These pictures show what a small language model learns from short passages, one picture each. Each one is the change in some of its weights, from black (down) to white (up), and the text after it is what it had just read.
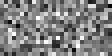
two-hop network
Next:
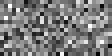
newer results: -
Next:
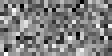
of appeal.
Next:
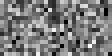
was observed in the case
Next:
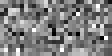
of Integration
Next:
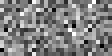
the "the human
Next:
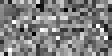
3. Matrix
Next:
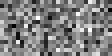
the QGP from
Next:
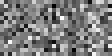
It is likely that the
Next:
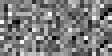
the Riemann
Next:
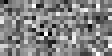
interests The authors
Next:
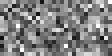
in Parents of
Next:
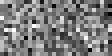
tend to be more
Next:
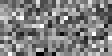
are available information between a
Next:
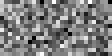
geometry} In a
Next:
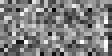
the extension of
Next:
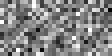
the Ru moments
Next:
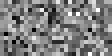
study, but rather its
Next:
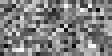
this course-based
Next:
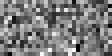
are stored as
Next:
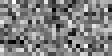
be elevated due
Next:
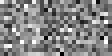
to the quality of the
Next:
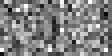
than our prediction of
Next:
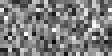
hope is not
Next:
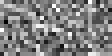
a new advance in
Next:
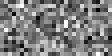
extremization of
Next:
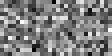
open source SoC called
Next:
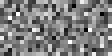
an ASN and
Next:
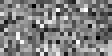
same developmental stage
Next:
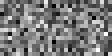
related to area.
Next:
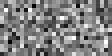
to help each of them
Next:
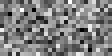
stable under the
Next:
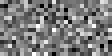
with strong SOI,
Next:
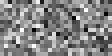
In the following figures
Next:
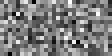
created and then
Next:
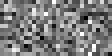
NLU, applications
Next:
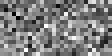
India produces
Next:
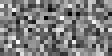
and education as natural
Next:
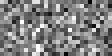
commercial systems being
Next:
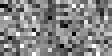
other words, to
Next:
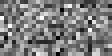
thermolysis under
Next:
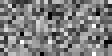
effect of risk on
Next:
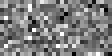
Fisher information for
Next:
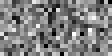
study is a typical
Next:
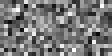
consumer's tendency
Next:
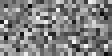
early stages of its
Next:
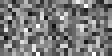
parameters of sound
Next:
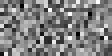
of 12 deliverables
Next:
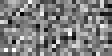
far neglected
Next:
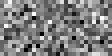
2, namely,
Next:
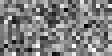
are summarized in
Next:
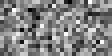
Quantity of
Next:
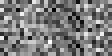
the highest frequency of
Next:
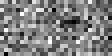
the design of the final
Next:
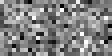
continues the work
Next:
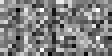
used for analyzing the
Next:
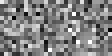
for the real and
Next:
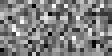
triangulation (the
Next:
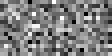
star with respect to the
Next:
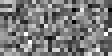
selected for the study.
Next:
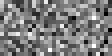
pipeline can
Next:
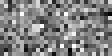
As the muon
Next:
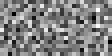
depleted relative to
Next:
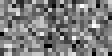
was significantly higher than other
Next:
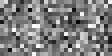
out in this analysis.
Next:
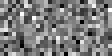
values between those reported in
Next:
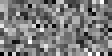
statement Conceived
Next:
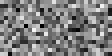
role in healthcare
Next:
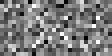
with $n\ge
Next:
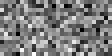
researchers, staff,
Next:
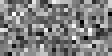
as a parameter related to
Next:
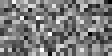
task. In this
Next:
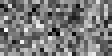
energy density of DM.
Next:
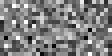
and seeing,
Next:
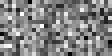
On the other hand,
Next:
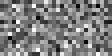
about new black hole
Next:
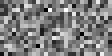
of magnitude greater, and
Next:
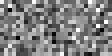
master practical
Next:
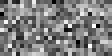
in C-5
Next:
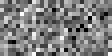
the entities should use
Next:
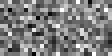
test result falls
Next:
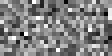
design of real structures.
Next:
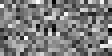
B}\ }\textbf
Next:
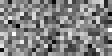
that the present data do
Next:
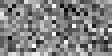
Alterations occurring
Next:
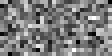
with ECG
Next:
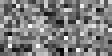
they are not in
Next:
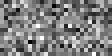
K (not shown).
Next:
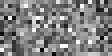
to the experimental results for
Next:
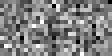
students in Oman.
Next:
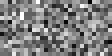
In all the cases,
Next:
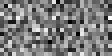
Aluminium of
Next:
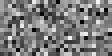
is defined in terms of
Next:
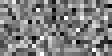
be made rather large and
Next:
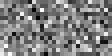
card registration
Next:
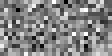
The apparent
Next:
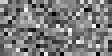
based on the location
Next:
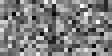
demonstrated by the survey
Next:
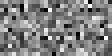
of MSME in
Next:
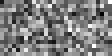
derived in this way.
